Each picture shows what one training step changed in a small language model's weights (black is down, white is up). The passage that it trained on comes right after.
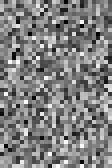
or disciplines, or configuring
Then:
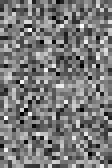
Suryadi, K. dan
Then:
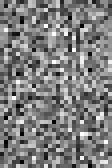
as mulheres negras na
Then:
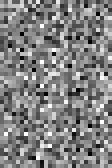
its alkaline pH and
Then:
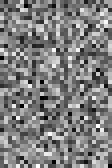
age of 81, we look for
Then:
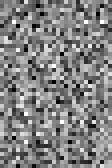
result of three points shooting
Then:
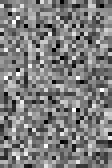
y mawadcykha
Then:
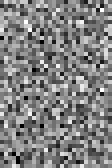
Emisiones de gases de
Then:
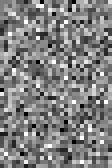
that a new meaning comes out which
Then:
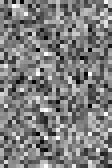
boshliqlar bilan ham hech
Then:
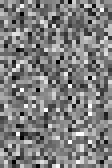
shakliga kelganini
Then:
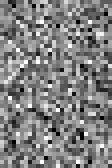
no caso. Posto isso,
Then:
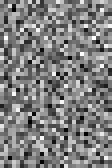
mobile web GUI provides familiar
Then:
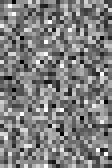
and recognition of the site's history
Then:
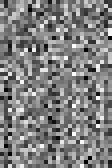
normal dağılıp
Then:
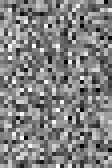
disimpan di server
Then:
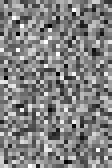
2.0 *used for the
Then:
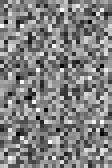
these issues are far from being
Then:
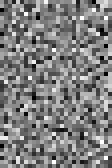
г. Москва,
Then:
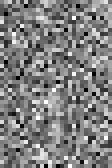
повысить эффективность использования
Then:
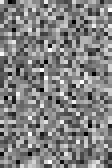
and 4 pseudo-generation
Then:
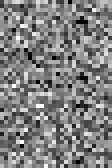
wayuu; educación
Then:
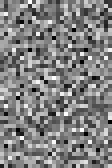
do prédio da Assembleia
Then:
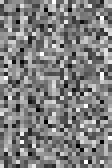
the reliability part, and at the
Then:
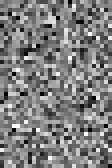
oshirishning ayrim usullari
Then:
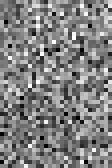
readout were due to how individual
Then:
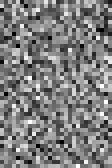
градации толщины
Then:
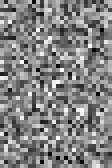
S1. Graph showing the
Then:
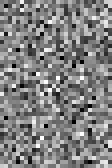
des citations de mes propres articles
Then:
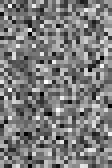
Modèle Somme des
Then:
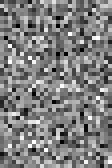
mladi, zdravi,
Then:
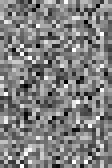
geçen "Kınık
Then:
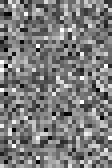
подій у політичному
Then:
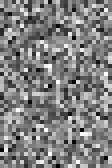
инверторов SOFAR
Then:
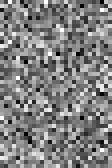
каждый ее рассказ
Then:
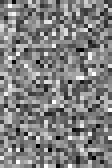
and lack distinct linguistic or
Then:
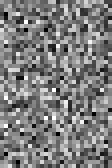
has been described in detail in a
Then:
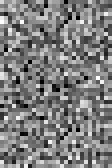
preferred name for moral education is
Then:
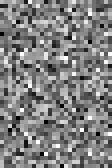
e privadas mineiras.
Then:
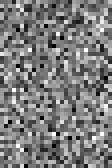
goals. By managing the people in
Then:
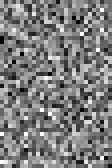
effect of the nitrates is
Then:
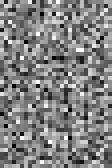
SC-MLI topology is
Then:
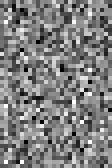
such as ratings,
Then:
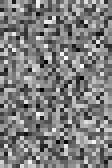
cultural development. By using this approach,
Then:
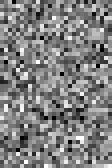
their people. This concept draws
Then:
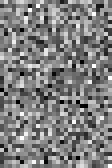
um específico para a região
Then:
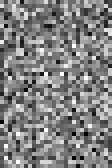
і обмежує
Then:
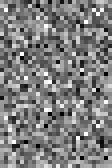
ва безарар дори
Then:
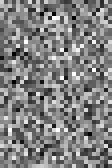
images, etc.) following the
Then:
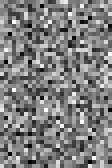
necessidade de produzir conhecimento
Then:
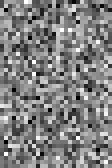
u boji kreirani su
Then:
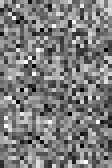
bucal insuficiente
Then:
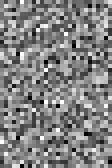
(Fig. 5A). In the
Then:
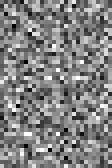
transformation centers or new medium and
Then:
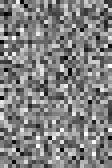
и обеспечить стабильность
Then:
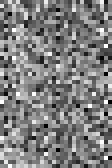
шароитларига мос
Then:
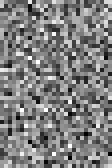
organização do Estado e dos
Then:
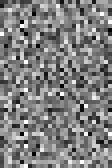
рекламі, яка була
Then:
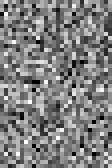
inútil, que favorecerá
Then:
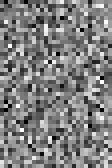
Hasat işlemi
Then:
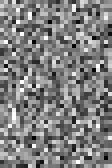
toegestuurd aan
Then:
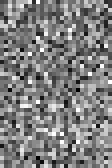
to all final-year medical students during
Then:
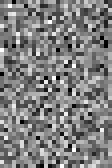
and transparent method for evaluating
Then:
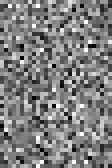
observou-se que a
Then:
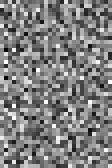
постепенная замена
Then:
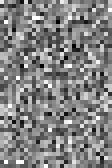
actions to solve everyday life
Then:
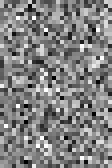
libertação dos cânones a
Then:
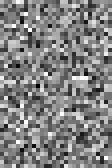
digital twin classification scheme based
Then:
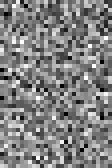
и равными в своем
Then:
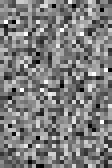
quyidagi integralni
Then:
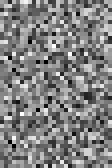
Project DESAFIO on
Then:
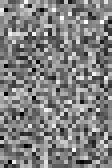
mamlakatimiz ham
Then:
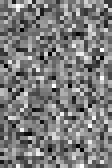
bo'lgan mehrini, shakllantirish va
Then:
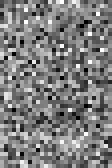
kern van de vraag
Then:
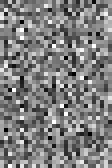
again? - May be: I understand
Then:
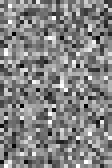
a perforation with a fine
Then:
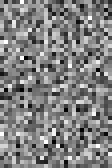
Municipal solid waste (MSW)
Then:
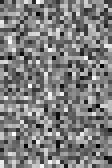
of Environment and Natural Resources
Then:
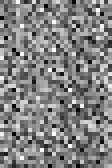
I_s e^{-\gamma
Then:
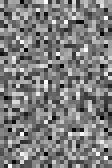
савезништва су
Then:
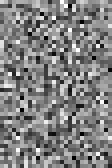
study investigates the anti-ulcer
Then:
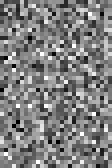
'RTE Act Awareness
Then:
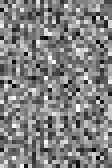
10 weeks to the study groups.
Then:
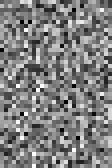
que distribuisse profissionais para
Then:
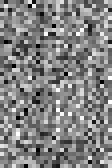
Bunlardan birisi BDT
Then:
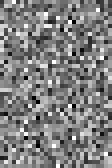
definitie van het begrip
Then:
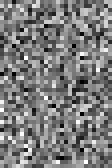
interaction between sellers and
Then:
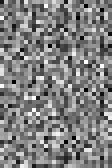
of extracting, measuring,
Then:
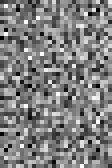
University, Adigrat, 50,
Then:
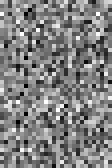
fully fixed pile head. In this
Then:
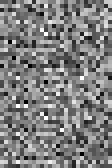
State University of Medicine and
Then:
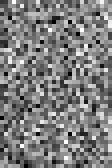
incentive to raise
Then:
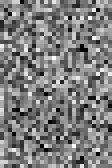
itu, penelitian ini memiliki
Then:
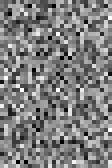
qiladi va tengdoshlari
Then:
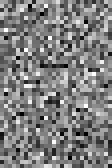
contextos locales. Entre las
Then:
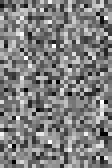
some benefits of green space which is able
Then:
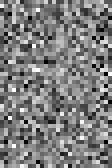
когда я получил
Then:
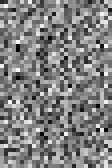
The information available on the Internet does
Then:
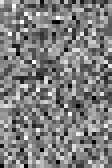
hal etish, inklyuziv
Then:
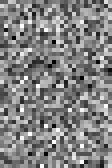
(Ireland). Table 1 –
